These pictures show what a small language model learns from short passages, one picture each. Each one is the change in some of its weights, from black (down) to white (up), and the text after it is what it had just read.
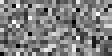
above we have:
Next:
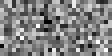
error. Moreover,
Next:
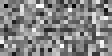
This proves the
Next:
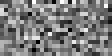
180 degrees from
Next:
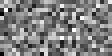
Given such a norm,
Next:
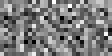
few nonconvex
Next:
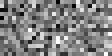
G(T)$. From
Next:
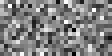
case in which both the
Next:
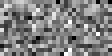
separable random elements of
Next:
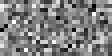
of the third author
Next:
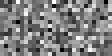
angles from a
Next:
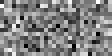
a given value on
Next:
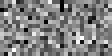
of the orthant,
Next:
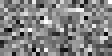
the required formula.
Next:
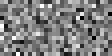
given a graph representation of
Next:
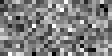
minimal existence time is a
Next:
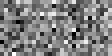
proofs in the
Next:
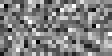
K^n$ cannot
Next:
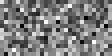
of maps as above,
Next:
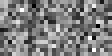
\cdots & {\displaystyle
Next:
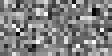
implies that the higher
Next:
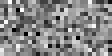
The sampling number
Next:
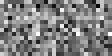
forms of Dominator
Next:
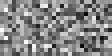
a simple triangle
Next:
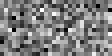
Transactions on
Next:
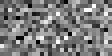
following sections we address
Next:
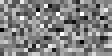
$X$ is determined
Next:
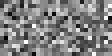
cusps and
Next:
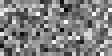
with a given family of
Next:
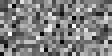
However first, we obtain
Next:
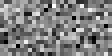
1}, we can approximate
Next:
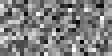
with an action of this
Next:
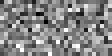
with certain properties.
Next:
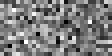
the truncated
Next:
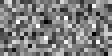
inputs. Note
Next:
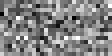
The integrals and
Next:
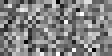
\newblock {\em
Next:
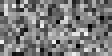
have been explored
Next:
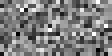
operator with constant coefficients \[
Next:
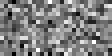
which a basis of open
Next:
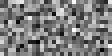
to calculate that
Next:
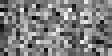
\ge \bigg(
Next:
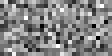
a permutation
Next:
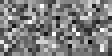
X_k \sim
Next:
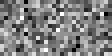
also be calculated when
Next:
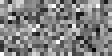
defined on a probability space
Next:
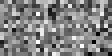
was derived from a
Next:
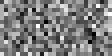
complex pair. The small
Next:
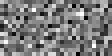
before, we have written
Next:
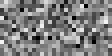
Thus we can approximate
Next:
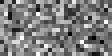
the Palm measure
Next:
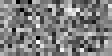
an isothermal
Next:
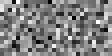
there, it is shown
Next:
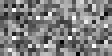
the examples below,
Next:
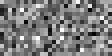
energies for
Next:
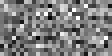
longer positively
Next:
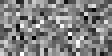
points, $S$
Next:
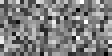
quadrature has been
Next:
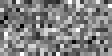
stochastic block models, which
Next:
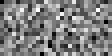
(this is standard )
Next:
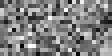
increasing trees with
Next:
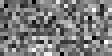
also in the unit ball
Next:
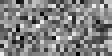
subgroup, $N$,
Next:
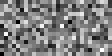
of limiting behaviour
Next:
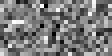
and discussion of our proof
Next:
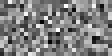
the middle
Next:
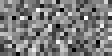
obeyed by
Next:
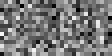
and Colin
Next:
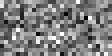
V$, for otherwise
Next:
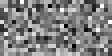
$D'$ of size
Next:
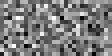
any $1 \leq
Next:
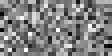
\rho)$ as above
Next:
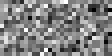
ever selects one
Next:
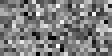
square mesh (left)
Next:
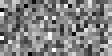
is chosen for the
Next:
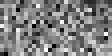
the Frattini
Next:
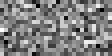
$p$, thus
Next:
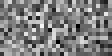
That is, for
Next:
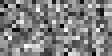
of exceptional
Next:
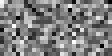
along $V$ defined
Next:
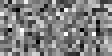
We want to describe
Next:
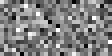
large $x$. On
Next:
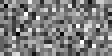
depends only on the
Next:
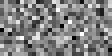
of exact quadrature and
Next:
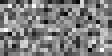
$\chi \in
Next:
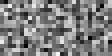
$\theta$ to
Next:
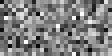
through the {\it
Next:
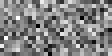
a point $(\bar
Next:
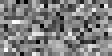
generator of the dynamics is
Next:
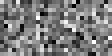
paper, the field
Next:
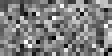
nontrivial and uses
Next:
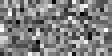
used as an equivalence operator
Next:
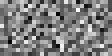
distance-regular graph
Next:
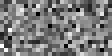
with Dirichlet
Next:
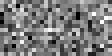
all $i \in
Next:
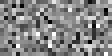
(which can be
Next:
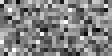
the region of cluster
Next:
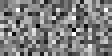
is shown that the
